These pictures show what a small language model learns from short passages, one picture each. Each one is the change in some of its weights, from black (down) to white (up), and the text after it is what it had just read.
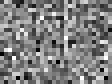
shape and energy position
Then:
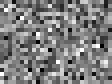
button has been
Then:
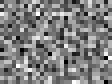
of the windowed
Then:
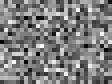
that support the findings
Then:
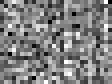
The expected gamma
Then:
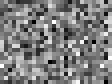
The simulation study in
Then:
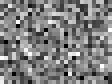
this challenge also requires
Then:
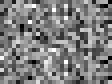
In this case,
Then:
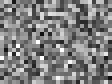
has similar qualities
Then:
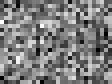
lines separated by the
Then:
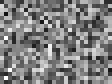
events, and
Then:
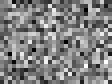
first half-period
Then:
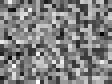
enter the description of
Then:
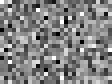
even larger problem.
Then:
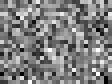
the covariant angular
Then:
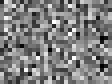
submission interface at
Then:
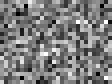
Experiments have
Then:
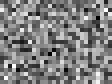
13% quantum
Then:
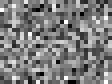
around the true spectral
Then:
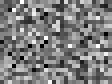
business tasks. These
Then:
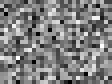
was found to be
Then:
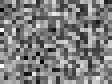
is presented in
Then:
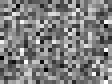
limitations of gender that
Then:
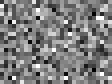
X-ray and
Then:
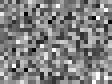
The flash of
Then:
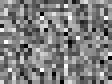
of interest Once
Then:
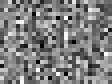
definition of the super
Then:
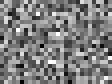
in overall health and
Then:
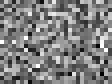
has four main
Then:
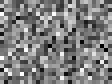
of sensors to
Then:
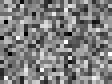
variation of blade
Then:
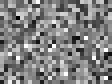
the merit of
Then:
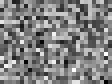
that define the meaning
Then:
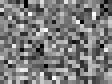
Since buoyant
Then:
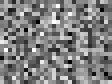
MCP at
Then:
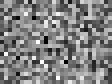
research in recent years
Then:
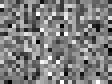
of ready to
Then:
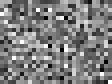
initially positive, decreases
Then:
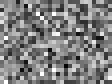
of locally
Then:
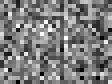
investigated and a
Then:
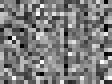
of a set of
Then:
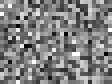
their evaluation of this
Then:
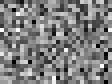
An extremely rich
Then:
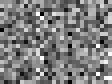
of Nepal
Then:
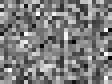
of the developed program
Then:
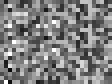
However, the
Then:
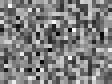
the interaction has likely
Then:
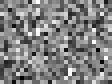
the chromatographic
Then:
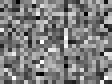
for a point close
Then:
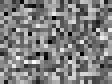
data are represented through
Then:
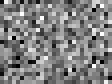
central value for
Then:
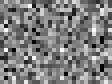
tactical and
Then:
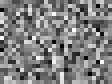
of plastic deformation has
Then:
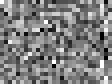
because $X$
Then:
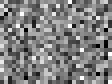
and ME to
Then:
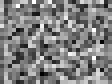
\! \mathrm
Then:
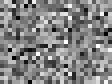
as well as the
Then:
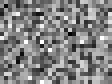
generated dataset of
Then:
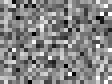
as far as reliability
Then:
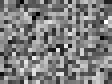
size analysis and the
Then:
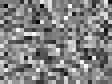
T cells are
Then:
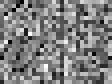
IT systems and tools
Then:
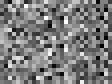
higher education sector,
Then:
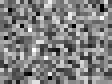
TB treatment history
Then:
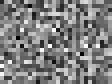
technology is becoming
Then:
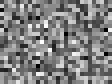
on the pixel
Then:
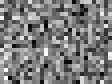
problems on SF
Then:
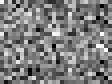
bosonic ground states
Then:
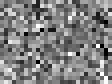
where $n$
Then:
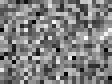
The equation developed based
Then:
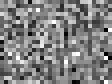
the formation process and
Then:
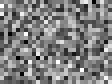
and attenuation
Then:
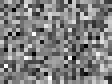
methods, we see
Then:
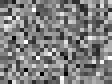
policy. On the
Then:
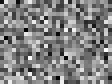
and improvements,
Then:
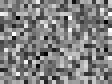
the present analysis.
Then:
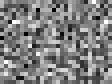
is overly
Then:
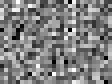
parameters for the data
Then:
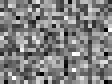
the scenario of a
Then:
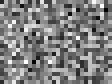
however, rice
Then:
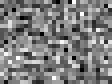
decays are calculated using
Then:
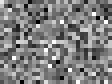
from renewable
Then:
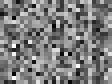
allowance for a
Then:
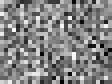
higher order differential operators
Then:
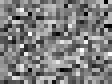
a careful evaluation
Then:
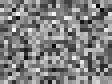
commercial brand,
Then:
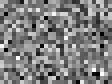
complex and was obtained
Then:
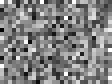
similar equation in
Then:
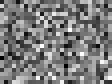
of charm
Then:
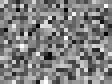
given by:
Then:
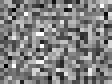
technological domains, together
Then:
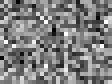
for classifying research
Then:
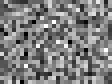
The challenge took place
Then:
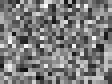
early detection stage.
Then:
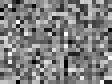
for this is that
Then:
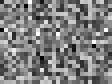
suggests that people often
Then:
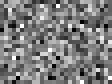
components direct taxes
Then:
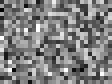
is based on the
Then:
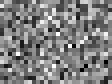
to first order in
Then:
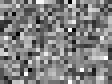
parameters preserve the
